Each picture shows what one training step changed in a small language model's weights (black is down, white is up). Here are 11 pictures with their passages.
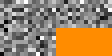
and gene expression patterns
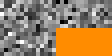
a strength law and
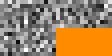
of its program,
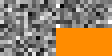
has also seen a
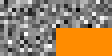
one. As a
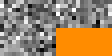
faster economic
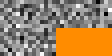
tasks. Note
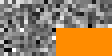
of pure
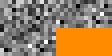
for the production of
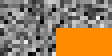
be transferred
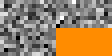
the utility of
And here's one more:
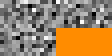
above table of weight
